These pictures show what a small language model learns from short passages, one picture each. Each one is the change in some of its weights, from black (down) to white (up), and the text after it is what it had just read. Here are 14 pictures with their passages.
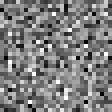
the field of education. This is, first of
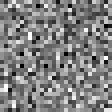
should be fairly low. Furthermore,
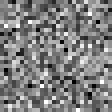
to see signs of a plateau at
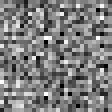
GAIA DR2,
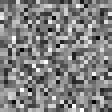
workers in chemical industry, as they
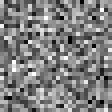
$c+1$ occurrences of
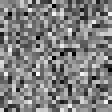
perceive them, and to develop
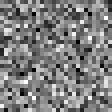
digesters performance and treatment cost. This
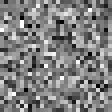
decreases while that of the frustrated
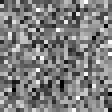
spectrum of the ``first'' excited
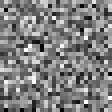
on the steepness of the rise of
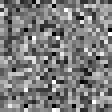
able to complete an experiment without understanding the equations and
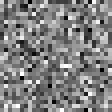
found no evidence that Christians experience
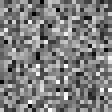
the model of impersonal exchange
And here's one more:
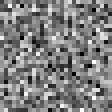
highly duplicated reads
